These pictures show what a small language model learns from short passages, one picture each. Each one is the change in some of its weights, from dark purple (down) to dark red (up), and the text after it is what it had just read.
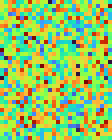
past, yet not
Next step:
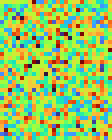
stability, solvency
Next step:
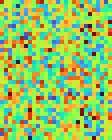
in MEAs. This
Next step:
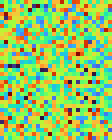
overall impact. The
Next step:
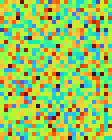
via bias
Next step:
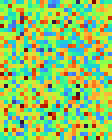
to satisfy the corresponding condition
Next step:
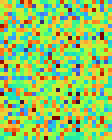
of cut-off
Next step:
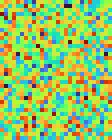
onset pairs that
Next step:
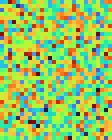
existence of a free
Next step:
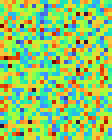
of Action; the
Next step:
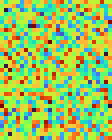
fabricated in
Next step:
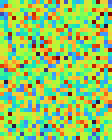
fully characterizing
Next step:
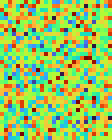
shallow water equations
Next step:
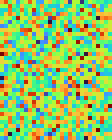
of a nonlinear
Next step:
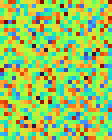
observations is ${\mathcal
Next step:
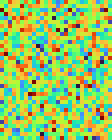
half of that
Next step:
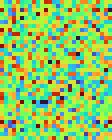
holomorphically for $
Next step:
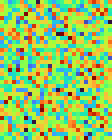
carbon emission by
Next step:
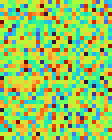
best-fit solution
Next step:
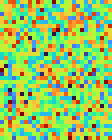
action is transitive because
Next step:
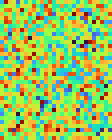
Choose initial
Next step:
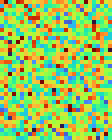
reliable food
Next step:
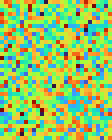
by a homeomorphism
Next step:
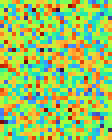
method we certainly
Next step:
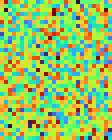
as your frame of
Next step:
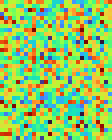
is a unique solution the
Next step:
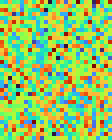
1-ample cone of
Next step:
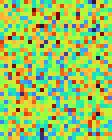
using the Hanna
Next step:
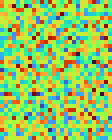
herbicide under
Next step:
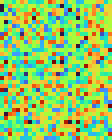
fun let me show
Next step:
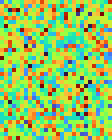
shows that the variety
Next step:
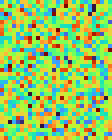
species. The transmission
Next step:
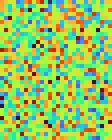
a transmission line may
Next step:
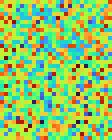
is given by its time
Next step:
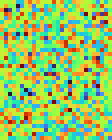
in this paper. It will
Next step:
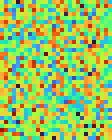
enough. The element
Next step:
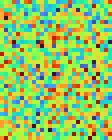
on the propositions
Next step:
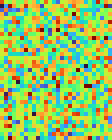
an argument used in
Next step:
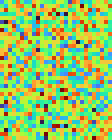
industry, including
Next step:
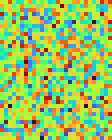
remarks are in
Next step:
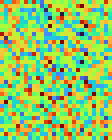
special attention,
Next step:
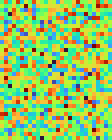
can reach enough
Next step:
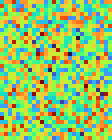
functions and the relative
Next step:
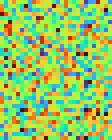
Study done by
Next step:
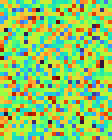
the unsettled
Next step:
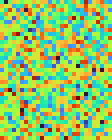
excite the system by
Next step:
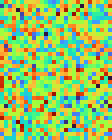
and branching
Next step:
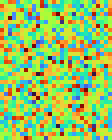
it converges to a
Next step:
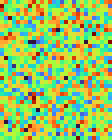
This command adds new
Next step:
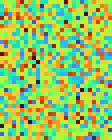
of Demmel et
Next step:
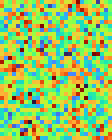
In the classical linear
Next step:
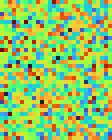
corrected product is the
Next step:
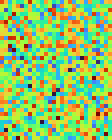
contrast, S2
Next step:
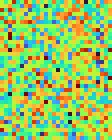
where the $2\times
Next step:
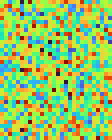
fatty acids
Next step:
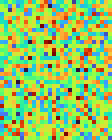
Area Network
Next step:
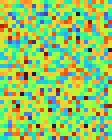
of this risk
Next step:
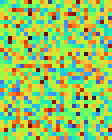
the platform combines
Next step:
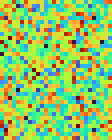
with the chance to see
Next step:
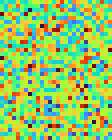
mention that the students
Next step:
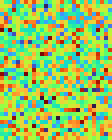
and historical
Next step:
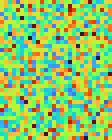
are dominated by
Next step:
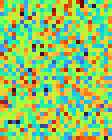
android application.
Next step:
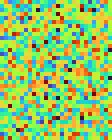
modeled as a function
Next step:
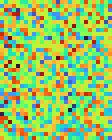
50%) and high
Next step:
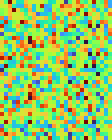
there is a lack of
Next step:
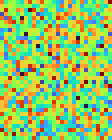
is a powerful
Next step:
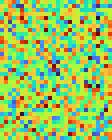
degradation has
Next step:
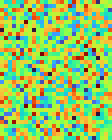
to obtain a collection of
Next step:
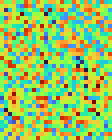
in the production of
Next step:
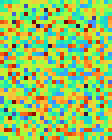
The remainder of the
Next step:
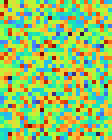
easy to solve.
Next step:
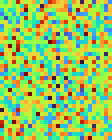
FSAC Table
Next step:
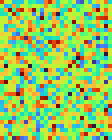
the varying one.
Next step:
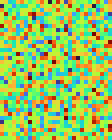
the multi-level
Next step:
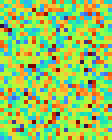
of monomer units
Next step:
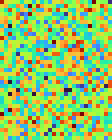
\end{eqnarray*} Since
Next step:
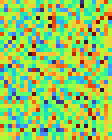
Pisanski for
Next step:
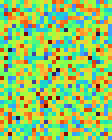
in $TM$ has
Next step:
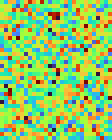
the experimental
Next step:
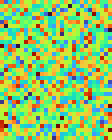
fibers are more or
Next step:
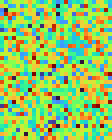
JPEG to
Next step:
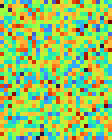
slack in the case
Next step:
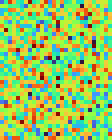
doubt provide
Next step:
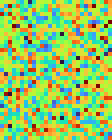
are shown in Figure
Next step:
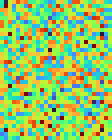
not partner, they
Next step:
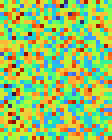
region in the hot
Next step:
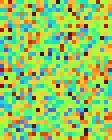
as teachers'
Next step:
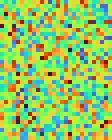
co-cure process is
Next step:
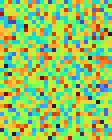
which is why it is
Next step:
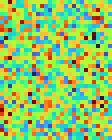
there is a rapid
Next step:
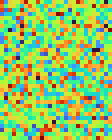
through vigiflow to
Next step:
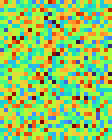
On the other hand,
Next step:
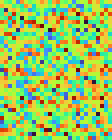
have high accuracy
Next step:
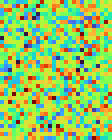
Ulrich}, year
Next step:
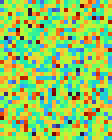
whose exponents
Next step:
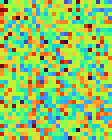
is essential to
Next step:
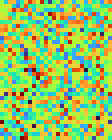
the cell as a result of
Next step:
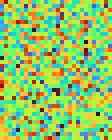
cubic surface. In
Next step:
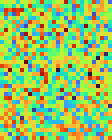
environmental harm.
